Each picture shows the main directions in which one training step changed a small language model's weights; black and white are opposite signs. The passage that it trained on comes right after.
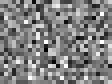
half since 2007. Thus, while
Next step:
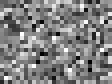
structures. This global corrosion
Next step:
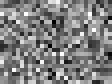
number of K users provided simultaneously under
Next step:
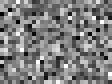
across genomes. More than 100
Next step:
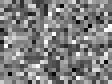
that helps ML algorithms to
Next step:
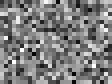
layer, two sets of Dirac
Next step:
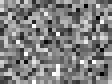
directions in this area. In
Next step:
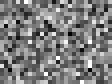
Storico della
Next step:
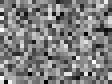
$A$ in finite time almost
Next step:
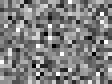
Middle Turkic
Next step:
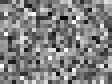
(ITA) in the
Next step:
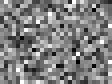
edema with moderate perivascular
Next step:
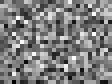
CNOC1 clusters with
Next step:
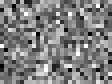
2020 as investors flocked
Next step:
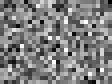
complicates the identification of the corresponding
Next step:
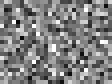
and understanding which have chosen 28 amount
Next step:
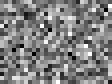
I_{o2} are the
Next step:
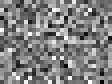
the total registered cases, and
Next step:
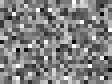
Dejudicialization of
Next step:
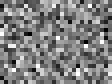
Alternative Industry Analysis Industry
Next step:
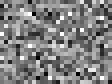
X-ray fluence substantially
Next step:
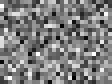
E. Tsentalovich
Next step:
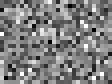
process while allowing UI designers
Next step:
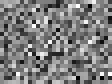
can be rewritten as a
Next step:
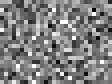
the annihilation rate of
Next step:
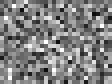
To assess the Social Support
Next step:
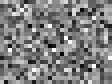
Miller% }{%
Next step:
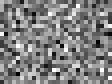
with ADM mass $m$.
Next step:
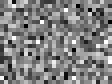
flattened mass distribution, with
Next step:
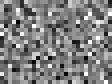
and Morphological Characteristics
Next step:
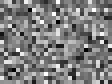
microhabitat space use
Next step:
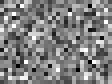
available information about this system support a
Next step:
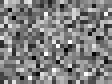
theoretical and the fit to the experimental
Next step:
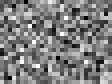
psychological and social factors that influence
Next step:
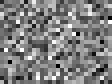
cannot move away from a black hole
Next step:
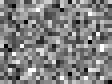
four samples. Ash analysis indicates
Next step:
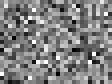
model is time independent and this model
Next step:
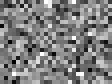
manuscript was performed by
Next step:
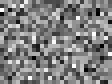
plots of model predicted values to the
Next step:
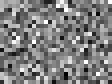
variables, which move independently in
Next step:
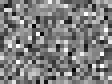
discussion of the benefits of dynamical
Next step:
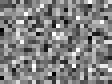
group tests and field tests). This
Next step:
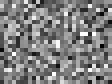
banks play a key role in this
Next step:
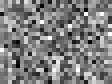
random effect based on items presented at
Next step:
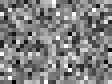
However, differences in the number of
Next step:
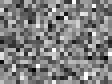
the number of emitters to the
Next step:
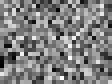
some of the medicating measures that
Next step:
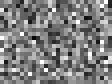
the Higher Education Authority
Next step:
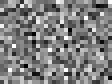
data collection from heads,
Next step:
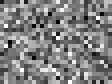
is selected only if the person
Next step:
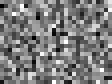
a high priority on oil
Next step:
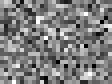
in the study. A survey questionnaire
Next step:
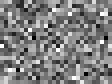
the $2N\times
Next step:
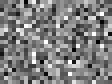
due to a double-well potential
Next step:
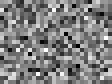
the studies of Lee et al.
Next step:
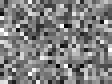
equation (15). In cases where
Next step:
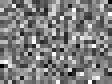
as an example, and experimental study
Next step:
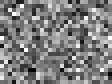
footsteps: -
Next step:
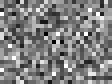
shown in Fig. 2. In
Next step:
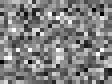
$1'$ pixel. We have
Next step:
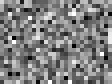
from the Millennium
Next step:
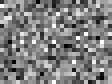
prognostic value in the evaluation
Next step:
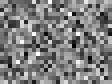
least, let us stress out that
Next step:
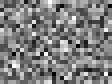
primary objective of the conventional control strategy
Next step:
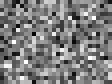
integrated intensity maps with and without
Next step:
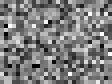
equation is linear and hence has an
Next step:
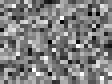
reduced statistical accuracy is compensated by
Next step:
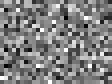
on modern society and the economy.
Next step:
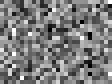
a transparent conductive contact,
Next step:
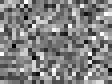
methods with reference to common forms of
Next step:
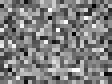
Quantum Leap Institute for Hybrid
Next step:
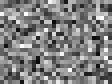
number will be divisible by
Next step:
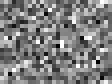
insulin delivery devices.
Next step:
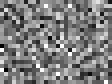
so-called perturbative stabilization
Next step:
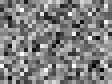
us consider a single resonance line connected
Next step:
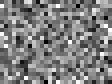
M. Milgrom
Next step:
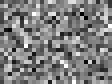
Subject, IT and Network
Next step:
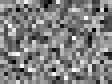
material property degradation rules for
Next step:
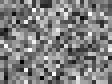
chatbot is able to
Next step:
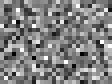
and a pulse duration of 25
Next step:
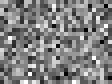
the H_{3D} central
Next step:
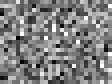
was often non-existent;
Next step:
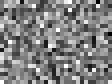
high academic standard. The quality of
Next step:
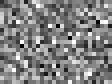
not deeply integrated into the
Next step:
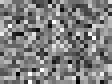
be rewritten as follows:
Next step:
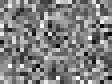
low-frequency region. The small
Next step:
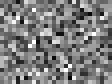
(Stjernborg et
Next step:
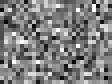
operations. For potential utilization of
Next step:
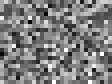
equality and the change in
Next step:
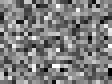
this case. This is a consequence
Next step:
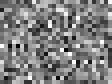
either the diameter of a human
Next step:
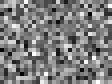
advantages and disadvantages
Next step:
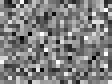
results in Table 1. Most
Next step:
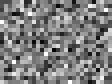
for small $\alpha$) are already
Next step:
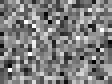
superscript h denotes homogenization
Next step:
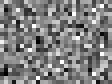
and grease lubricated
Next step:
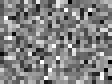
fair, inclusive and diverse environments.
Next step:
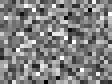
(fractional) decay,
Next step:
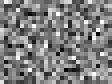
of healthcare management. It is
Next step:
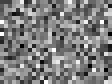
for each iteration. The outputs
